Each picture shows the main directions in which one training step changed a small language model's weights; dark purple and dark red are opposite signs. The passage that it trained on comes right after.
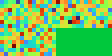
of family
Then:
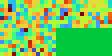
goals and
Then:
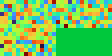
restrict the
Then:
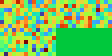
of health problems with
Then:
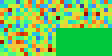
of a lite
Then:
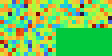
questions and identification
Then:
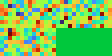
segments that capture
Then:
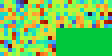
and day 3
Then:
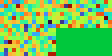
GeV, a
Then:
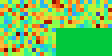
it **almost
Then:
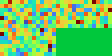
be important for
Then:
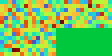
tolerate a
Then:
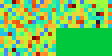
for determining the
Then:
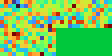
10 risk analysis and
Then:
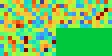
for $\eta
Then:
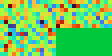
exploring predictive
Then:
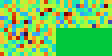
get the magnetic configuration
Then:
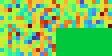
instead of that
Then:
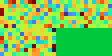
edge. In view
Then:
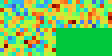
work. Based
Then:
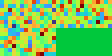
each cluster can be
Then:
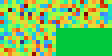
the definition of
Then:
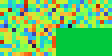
these secondary constraints
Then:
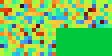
temperature so that the
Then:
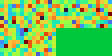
easier and
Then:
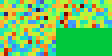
In comparison, the
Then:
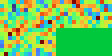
worker inclusion
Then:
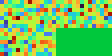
such as Ca
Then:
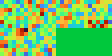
of conditions and
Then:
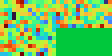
2, and when
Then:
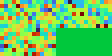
than male
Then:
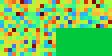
passing by.*
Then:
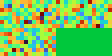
directly from the observed
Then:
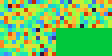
exploration of these
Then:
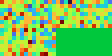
roles required for
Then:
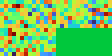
New Green Revolution
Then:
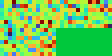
- Explore
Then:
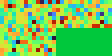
Assessment of
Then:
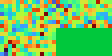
ends, can
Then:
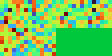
to identify {\em
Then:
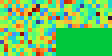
that the color has
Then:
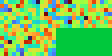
activities, etc.
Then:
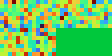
success stories to
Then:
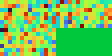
point is determined by
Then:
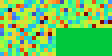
or the construction
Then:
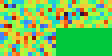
extrinsic information
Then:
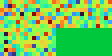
two GHZ
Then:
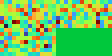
uniform distribution
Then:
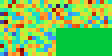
available, for
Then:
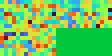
erroneous across
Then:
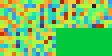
not variational as
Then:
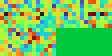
tool kit that
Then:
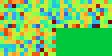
Profit before
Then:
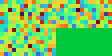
the radio halo
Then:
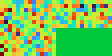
to replace a
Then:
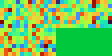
of 5 years.
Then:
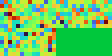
In such a
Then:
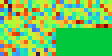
step 3 of the
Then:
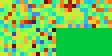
network at the moment
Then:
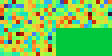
defined on a
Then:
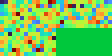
\noi where
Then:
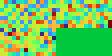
Ocean data
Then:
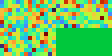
of income
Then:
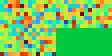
experiments are able to
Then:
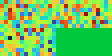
In the case of
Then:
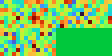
with several negative health
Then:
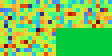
regime. The linear
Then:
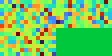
Static text
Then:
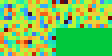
term is not
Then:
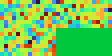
drugs that
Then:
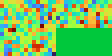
further generalize into
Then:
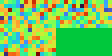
changes reflect the
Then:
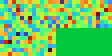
reach a peak
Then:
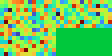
to ensure more service
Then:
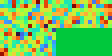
widely used
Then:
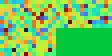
in the current framework
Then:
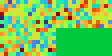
favored because
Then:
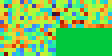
4 EU countries,
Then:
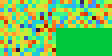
order. List
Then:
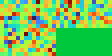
two helicity
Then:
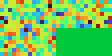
potentials and a
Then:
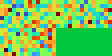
appears to have
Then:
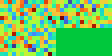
which can be used
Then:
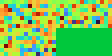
layer. The collected
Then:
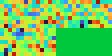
Arase, and
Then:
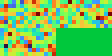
services and offers
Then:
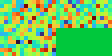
2018), and provide
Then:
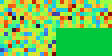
accounts for
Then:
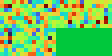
approaches under a common
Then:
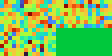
and Technologies
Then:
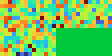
soft excess but
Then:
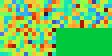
through structured
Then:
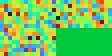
though, further studies
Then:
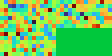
equivalent conductivity
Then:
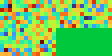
needed corrections in
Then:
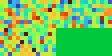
have also calculated the
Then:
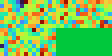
and writing of
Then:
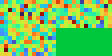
the addition of
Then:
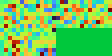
expression we need is
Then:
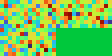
For example, the
